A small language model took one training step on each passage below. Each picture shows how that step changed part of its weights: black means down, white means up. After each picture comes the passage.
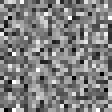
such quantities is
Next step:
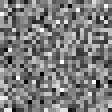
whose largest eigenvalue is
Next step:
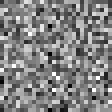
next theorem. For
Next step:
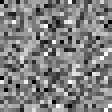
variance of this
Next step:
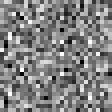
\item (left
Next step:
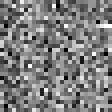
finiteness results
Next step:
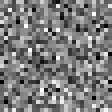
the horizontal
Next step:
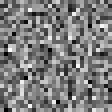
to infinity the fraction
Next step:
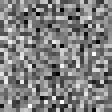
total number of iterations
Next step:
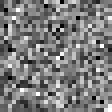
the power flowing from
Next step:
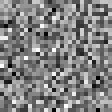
\] Now the result follows
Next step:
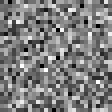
to the identity, and
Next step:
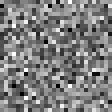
of elliptic hypergeometric
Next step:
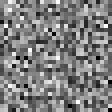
the global stability analysis of
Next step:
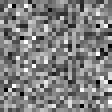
(the LeW
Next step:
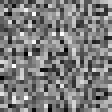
supply. The
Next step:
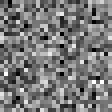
L_K$ is
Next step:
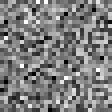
and $c$
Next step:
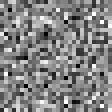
operators on Hilbert spaces using
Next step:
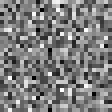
limitations. The
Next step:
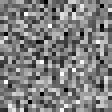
and $(X_t
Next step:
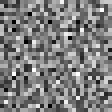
can be seen as an
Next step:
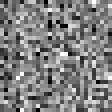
there is an algorithm which
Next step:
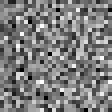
localization formula. So
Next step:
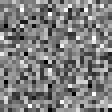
length $L$
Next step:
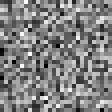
analysis which follows.
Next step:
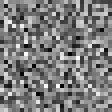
case of finite Riemann
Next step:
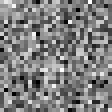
triangle of side two.
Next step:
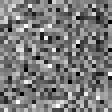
{Any two infinite
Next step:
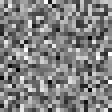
the proof of Lemma
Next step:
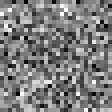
inverse Mellin transform
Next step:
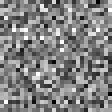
be farther in
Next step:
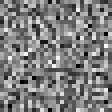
short proof of the
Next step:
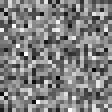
In the general case the
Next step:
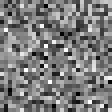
function of $X$
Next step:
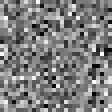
$k$-linear map
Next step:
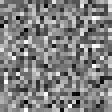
be applied to unbounded
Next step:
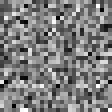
the same station is
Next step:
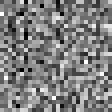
homogenization of
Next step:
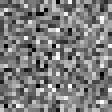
lower and upper bounds at
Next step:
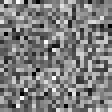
Bell polynomials and
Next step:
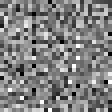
first consider the case where
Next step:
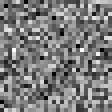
Hu and Shen
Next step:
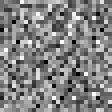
a sofic action
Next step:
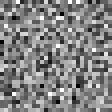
Li Liu
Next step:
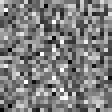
x . \] Hence we
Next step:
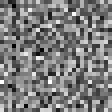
have to extend the canonical
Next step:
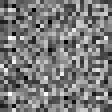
t$ may be
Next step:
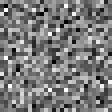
and the first part
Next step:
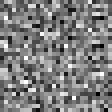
were generated on the same
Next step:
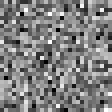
)+\lambda \geq
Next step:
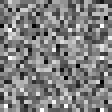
different phases are
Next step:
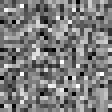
scaled processes,
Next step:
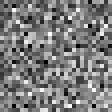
than or equal to
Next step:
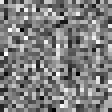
and learning methods
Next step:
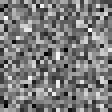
of the members
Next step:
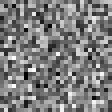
term can be computed with
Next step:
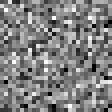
the $3$-form
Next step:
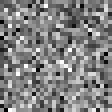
Appl. Math.
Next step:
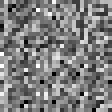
modéré au
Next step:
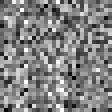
substituting these
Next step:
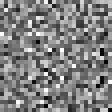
the local equation of
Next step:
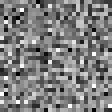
by \bea
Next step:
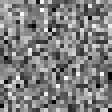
the hypergraph is
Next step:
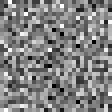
iff it defines an
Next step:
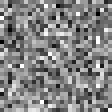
the Armijo
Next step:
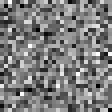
the predictive
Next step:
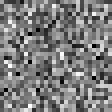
of seminal
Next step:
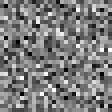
0$ if and only
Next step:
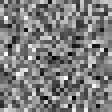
definition of generalized functional invariants
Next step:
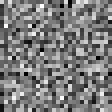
satisfies the matching
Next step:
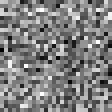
& \vline &
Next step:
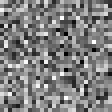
\setminus h$
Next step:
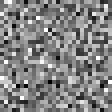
the following expansion for the
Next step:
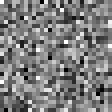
\proclaim 1.3
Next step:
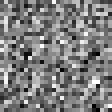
also use relativization
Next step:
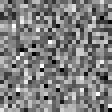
$H \simeq
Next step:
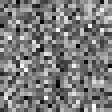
or random search,
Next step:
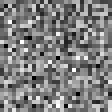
of the complement of
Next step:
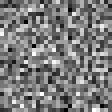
to Frank and
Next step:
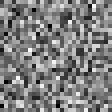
of proof is similar to
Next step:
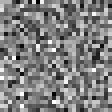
0$. Then for all
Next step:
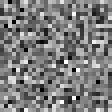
from axiom
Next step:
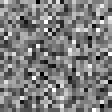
the unit circle and
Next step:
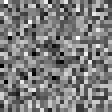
proof of this primes
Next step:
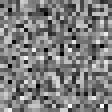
reader that extended affine Lie
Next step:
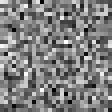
\Rightarrow \ \dim
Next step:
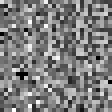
the relevant
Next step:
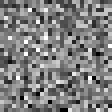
need to know what is
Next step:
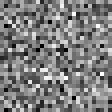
is a homomorphism.
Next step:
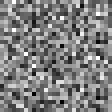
{\sl Every
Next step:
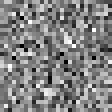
\item no inequation
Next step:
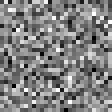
For $a\in
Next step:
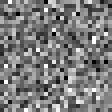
a unified framework
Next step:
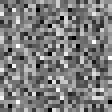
is closely related to
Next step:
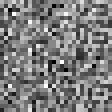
the subdomain
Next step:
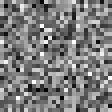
bump function}
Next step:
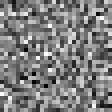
$ extends to the
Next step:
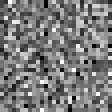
are able to
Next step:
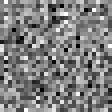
subgraph isomorphic to a
